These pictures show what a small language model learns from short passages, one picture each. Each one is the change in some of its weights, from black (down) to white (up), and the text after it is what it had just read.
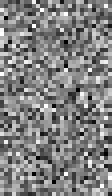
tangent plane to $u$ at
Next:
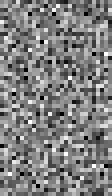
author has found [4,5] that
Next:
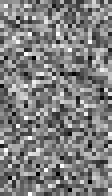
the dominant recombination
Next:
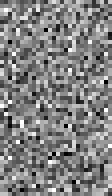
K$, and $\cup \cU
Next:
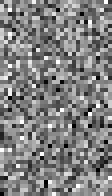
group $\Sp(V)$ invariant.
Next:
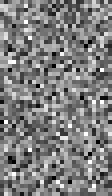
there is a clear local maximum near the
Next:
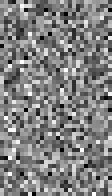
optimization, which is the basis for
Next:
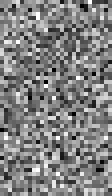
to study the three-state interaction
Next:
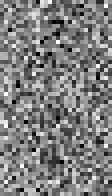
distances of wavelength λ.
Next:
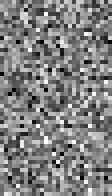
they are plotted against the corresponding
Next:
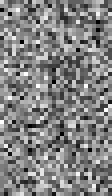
with completely monotone jump
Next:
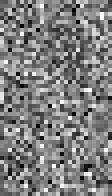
the Lagrange points also included a search
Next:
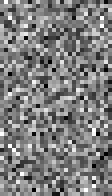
context length $l$, which makes
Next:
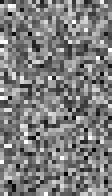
f}_i )$, we can get a
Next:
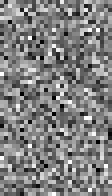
le seuil optimal peut \^etre
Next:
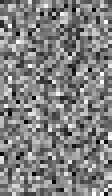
partitions). Let $G$ be
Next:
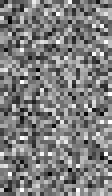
C \lambda^2 |A|
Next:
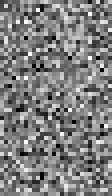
close to an opinion representative
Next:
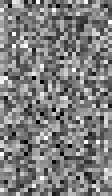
contribution is a flat distribution between
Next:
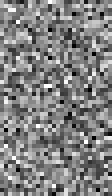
\item e.d. of the type
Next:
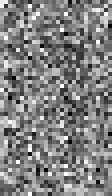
a kaonic chiral
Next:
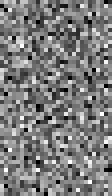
Proof of Theorem \ref{thm1}}
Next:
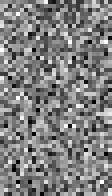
to classical boundary layers, the mean velocity
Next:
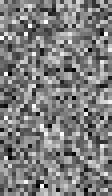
appears in the context of machine learning
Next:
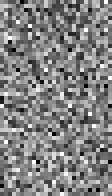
into a well-defined volume of the
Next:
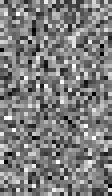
conditions we can use $ L = m $.
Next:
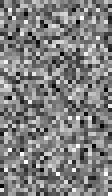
the strong Markov property applied at the
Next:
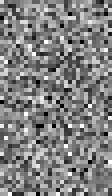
extends the preliminary
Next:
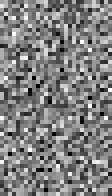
of its parameters the negative binomial distribution
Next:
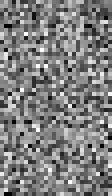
most marked at half-filling
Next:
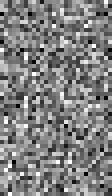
(3), the bispectrum
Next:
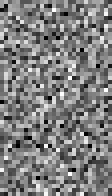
on the error. Note, however, that
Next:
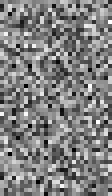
the fact that both transverse phase-space
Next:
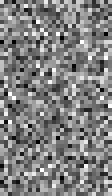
dependence on most of the minimal SUSY
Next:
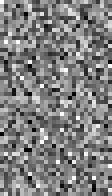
Real-time data-driven
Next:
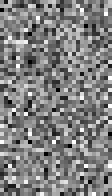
The logistic function is, however, the
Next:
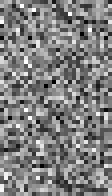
is to have a two-minimum
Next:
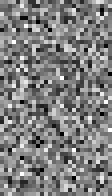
% % % \section {Introduction}
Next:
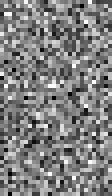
$R$-matrices have been
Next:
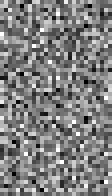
(solid lines). For comparison the
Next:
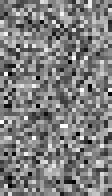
the other hand, machine learning has been
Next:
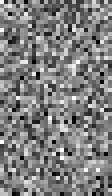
shear viscosity $ \zeta $
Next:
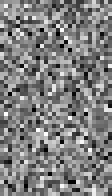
the optimal stochastic solutions, we are
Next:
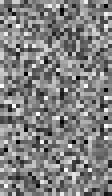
the ones used to prove Lemma
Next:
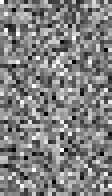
classes of generators. Since all generators
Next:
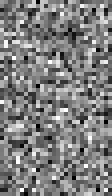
graphs that are not trees, and
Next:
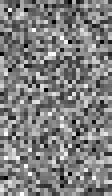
estimate. It remains to show that the
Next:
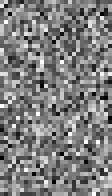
that have $\mu$ as a multiple
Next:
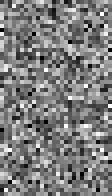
M$ be a smooth Hermitian
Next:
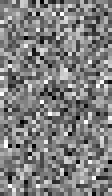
learn a policy $\pi$
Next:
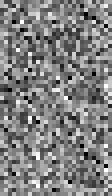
into an FT-SLM.
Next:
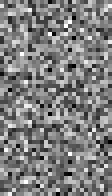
\item {Take the user
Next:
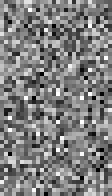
$p^2$ is known,
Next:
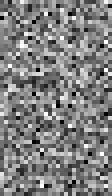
Authors:** **Yate
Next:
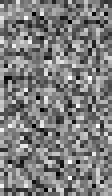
Corollary \eqref{corpg}.
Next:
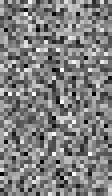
experiments over real demand and generation
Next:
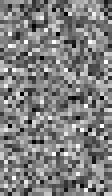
Marseille, France \\
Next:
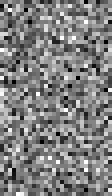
monoid axiom} of
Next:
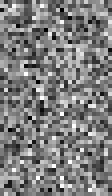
statistics presented so far have been performed
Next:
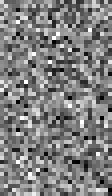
are all heavily dependent on
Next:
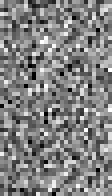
\sigma(X_t)$. The same
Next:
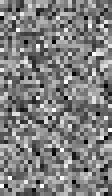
\subseteq F^2$ for some
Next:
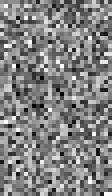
the power spectrum of the dark matter at
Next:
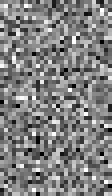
the research questions. To address
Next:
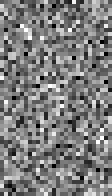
and $J$ is a coupling constant.
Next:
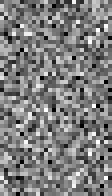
and $y_2$ are symmetric with
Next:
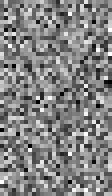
path-ordered exponential of the
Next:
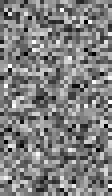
A.~A. Scaife,
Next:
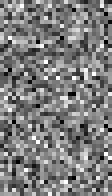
AMS Classification:}
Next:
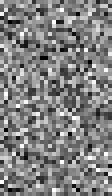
diverge & diverge \\
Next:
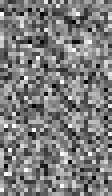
Markovianity property we can
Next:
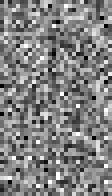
with (sc). A. Ya.
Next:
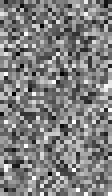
review the general BW formalism and
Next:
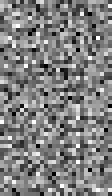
Ryan, Paul and
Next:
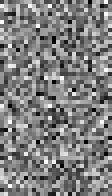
cycle.}} In this case, the
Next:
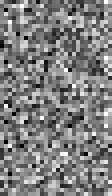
without FOV rotation, only four
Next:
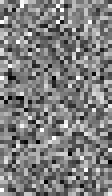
to a double point. That is
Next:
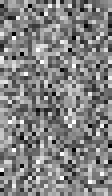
block motion: uniform acceleration from
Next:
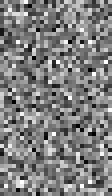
The initial reactivity margins
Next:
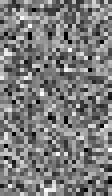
shows the log-log plots of
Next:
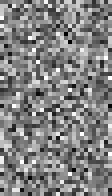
be the exact limit infimum
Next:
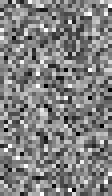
bound of part (c) below; but
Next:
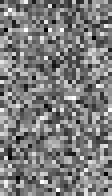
support. The host machine used has
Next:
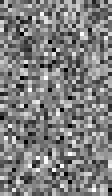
valid, the two expressions should be
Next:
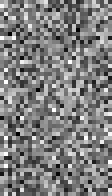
of global minimum water clusters
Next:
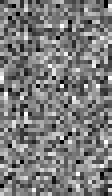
\int_{\mathbb{R}} \widehat
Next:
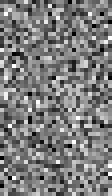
features. The strong magnetic field within both small
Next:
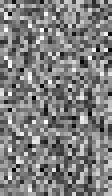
holomorphic map between two complex analytic
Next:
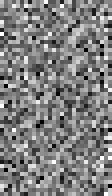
that for every $n \in
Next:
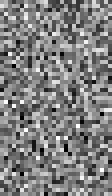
of high-dimensional dynamic spatial quantile
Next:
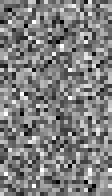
techniques inspired by
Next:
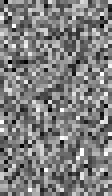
of elements in $F$ also satisfies
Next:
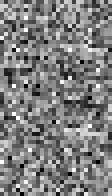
its dual by the very ampleness
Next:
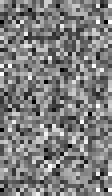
string spacetime in the context of the
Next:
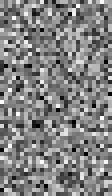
new application of Malliavin
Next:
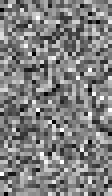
evident in the upper tail, where
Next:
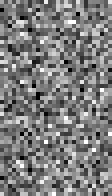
\begin{eqnarray} \left\langle
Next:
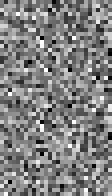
examine their orbit diagrams
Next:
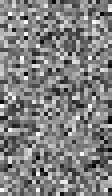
need the composition $\phi^\vee
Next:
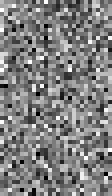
localization phase diagrams for these energy
